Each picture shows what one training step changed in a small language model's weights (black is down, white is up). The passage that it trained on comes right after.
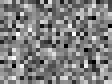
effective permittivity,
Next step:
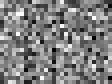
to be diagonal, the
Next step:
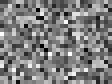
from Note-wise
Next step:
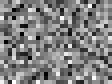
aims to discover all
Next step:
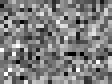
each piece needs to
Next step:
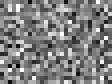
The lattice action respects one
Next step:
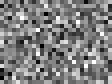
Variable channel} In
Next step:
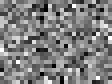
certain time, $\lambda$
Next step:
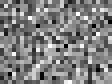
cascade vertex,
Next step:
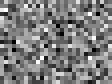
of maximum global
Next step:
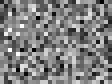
also provides a similar level of
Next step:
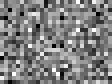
as present (positives,
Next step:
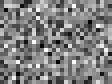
mean free path becomes
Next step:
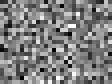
work have started to formulate
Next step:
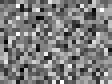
and detailed quantification of
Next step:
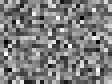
exception of a unit
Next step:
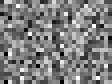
different scales $Q$ and
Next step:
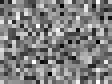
of the Lee-Yang
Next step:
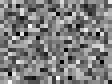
theoretical finding is
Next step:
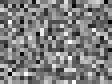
halos, radio
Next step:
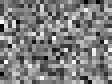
detect 100\% linear
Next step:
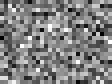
for the technical help
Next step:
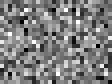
Dominant systems ask
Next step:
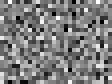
walk of length
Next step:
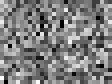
the band edge while the
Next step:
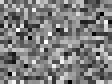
detuning, and thus
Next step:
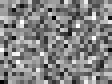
sample for the same patient
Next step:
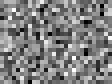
holds and, therefore, in
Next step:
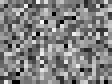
the superconducting regions
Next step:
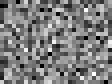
has been made several
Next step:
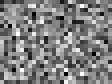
faster convergence and
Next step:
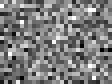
CHK enables to
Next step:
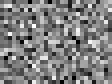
introducing the QWP
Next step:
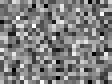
from it at zero shear
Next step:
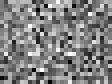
used for blended lines
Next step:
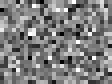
However it turns out to be
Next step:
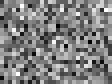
reported on a monthly
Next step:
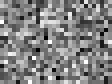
of the infection rate for the same
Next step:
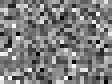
from the III-V
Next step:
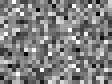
it is necessary to
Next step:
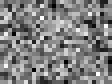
equation (5.4), the
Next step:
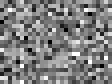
by determining whether
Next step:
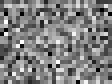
group velocities that are orders
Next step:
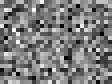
Rights Society
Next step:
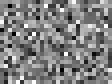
level. The investigation of
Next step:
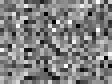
as the basic structure, where a
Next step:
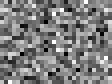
So on the ground of this
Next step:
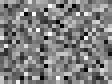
observed erraticity
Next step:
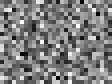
appropriate measure of information in
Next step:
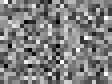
in the quark distribution in the
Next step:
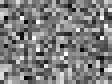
supported by the UK
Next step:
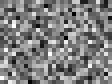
requires expensive
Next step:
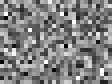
the density implied from option
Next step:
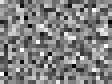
lattice form factor at high magnetic field
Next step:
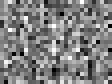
with $n_b =
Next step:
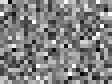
a-priory knowledge of
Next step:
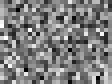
of sets of states; in this
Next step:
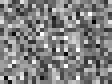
efficiently based on a set of
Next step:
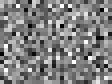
be modified for a bound
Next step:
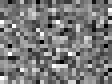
our team has found that
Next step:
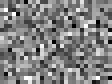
of $\Phi$ in the same region
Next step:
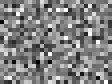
to construct the final structure,
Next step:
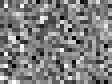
for Advanced
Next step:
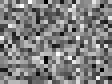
figure shows the target and
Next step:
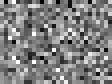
user tracking but it
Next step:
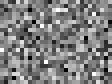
to obtain these results regarding the
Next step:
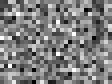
to serve multiple
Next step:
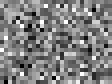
Again, since $T$
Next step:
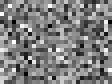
and of the antisymmetric
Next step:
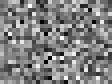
We find the set of Euler
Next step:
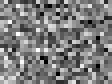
IRS1, the observed
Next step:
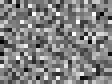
quantities as in figure
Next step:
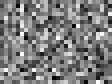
is balanced by the
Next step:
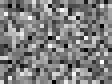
in Java code.
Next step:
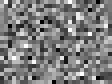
> \over \sim
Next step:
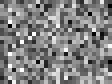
model, e.g.
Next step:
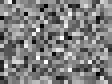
for $\beta \geq 8$
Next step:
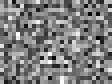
used multiple realizations of the
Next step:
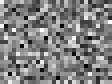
the early initiation
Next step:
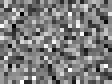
diagram representing their
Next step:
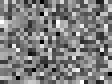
more it could be used in a different
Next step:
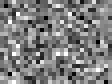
an issue during
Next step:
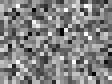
in such systems. Then we
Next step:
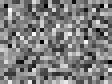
it also shed a light on
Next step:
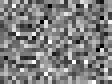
\sim & \sim&
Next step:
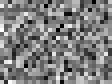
feed the spectrograph. For
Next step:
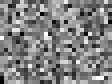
which is shown to be a good
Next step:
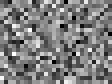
Colab, consisting of
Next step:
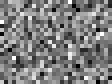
is section (\ref{AD}).
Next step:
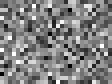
responses of each class as
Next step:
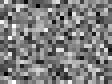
for escape at energy
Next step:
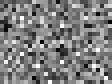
algorithms). Integrating
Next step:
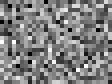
science have offered
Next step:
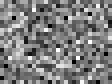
performed using the electron beam
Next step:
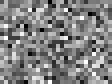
are irrelevant to first
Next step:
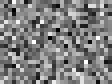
faces limitations.
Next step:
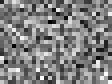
Quantum Algorithms
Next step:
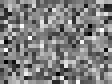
Equations for Empty
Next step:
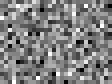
and stability conditions. These
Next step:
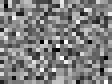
because spins in the system
